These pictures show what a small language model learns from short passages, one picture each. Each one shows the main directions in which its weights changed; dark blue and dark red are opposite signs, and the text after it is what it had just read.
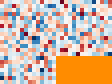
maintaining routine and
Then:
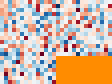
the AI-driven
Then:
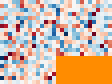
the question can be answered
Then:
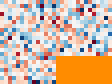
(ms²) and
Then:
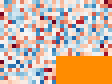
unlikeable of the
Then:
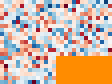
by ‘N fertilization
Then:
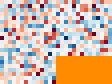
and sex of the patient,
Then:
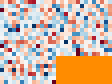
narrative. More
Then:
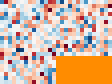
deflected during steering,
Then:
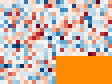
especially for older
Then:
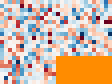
in the worst case
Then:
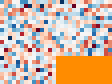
and support, visit
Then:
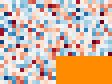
if the recruitment
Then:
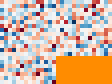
will be aware of the
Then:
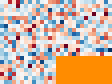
a conserved quantity
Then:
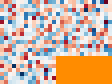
relief in Signs
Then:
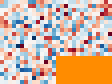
idea of the amplitude
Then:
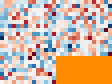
important source for the recovery
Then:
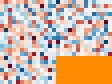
have taken into account the
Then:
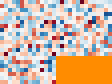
the first part, the
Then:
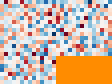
untreated (light
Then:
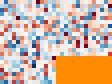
broilers. The
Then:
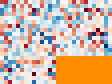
US definition it is not
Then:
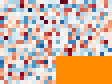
to visually check the health
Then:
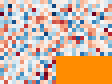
inter-positional material
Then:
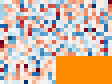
the SDG target of
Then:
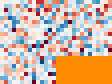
be told in full in
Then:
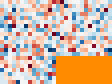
last part of Contributions
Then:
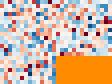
glass container are
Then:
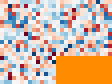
continuous and accurate positioning
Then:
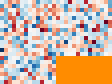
brain & behavior Liana
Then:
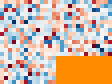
Collaboratory, called
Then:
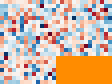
sesban* has
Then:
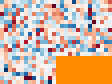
estimation can be achieved when
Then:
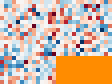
and use of salvaged
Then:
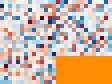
information such as price,
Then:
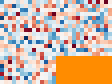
differences between operators 505
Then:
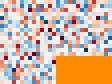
to boost its investment
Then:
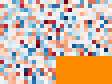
the product or service, as
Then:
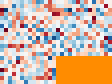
selection has received much interest in
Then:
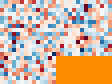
Unity 3D. The
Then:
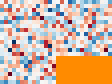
B Virus Infection
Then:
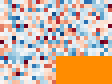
solution was added. A
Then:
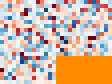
Asian countries with
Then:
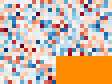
area of contact between disc and
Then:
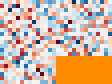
coded. Data were
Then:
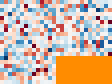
for their many helpful
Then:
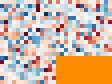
from the Beijing
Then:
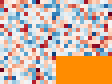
findings, significant effect of
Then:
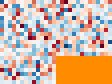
Reaction to a moving
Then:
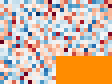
change indicates dehydration
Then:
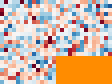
as well as cities play
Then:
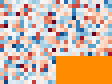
a much wider
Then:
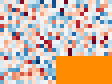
for the clean energy
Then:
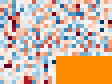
number of inhabitants
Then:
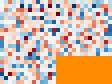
in individuals from global populations
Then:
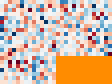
to be statistically significant
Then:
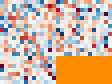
means that increased supervision will
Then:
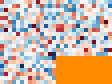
use of Information Technology
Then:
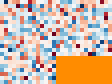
and solid fuel mass
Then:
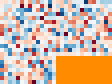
in the general space in
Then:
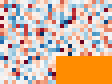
average per participant (no
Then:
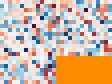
to betterment of curing
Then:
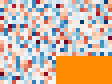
We collected qualitative data
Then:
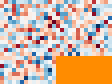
FUNDAO 7
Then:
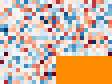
also to demonstrate their potential
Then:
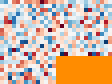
B C D E F G
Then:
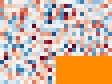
treatment (whatever the
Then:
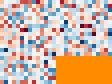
study, the Index of
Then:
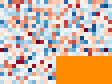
based on commercial space
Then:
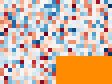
predicted by the FE
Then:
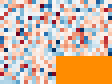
that people needing help with
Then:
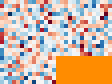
while gas condensate
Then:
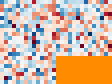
These differences can be considered as
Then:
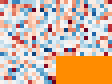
Machine Learning
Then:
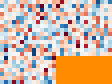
of this sector. The survey
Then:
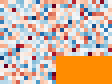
were surface sterilized
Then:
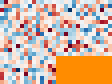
security and vulnerability.
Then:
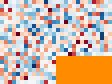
her grandfather left
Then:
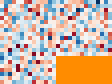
weights that account for the
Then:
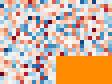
institutional and technological design
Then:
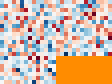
the discussion or examination is
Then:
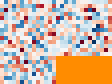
festivals and the
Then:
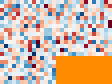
social media platforms that fail
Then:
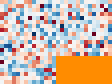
that half of the
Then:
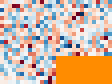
strategy selection. Furthermore,
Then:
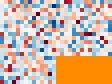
pedagogical programs
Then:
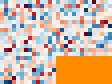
and reusability are achieved
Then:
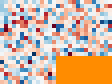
the order of arrival
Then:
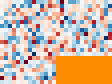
which can serve for this
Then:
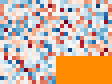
has been addressed first by
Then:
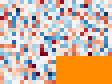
controlled through wireless
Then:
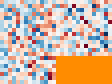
duration. Devising
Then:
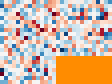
significant differences between male and
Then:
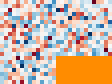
therefore expected that the leadership
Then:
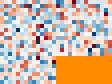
and complex geometries,
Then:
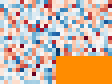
leading role in offering
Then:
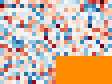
2 conceptualised and designed
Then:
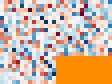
to ensure the exact link
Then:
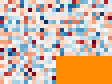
to be essential to ensure internal
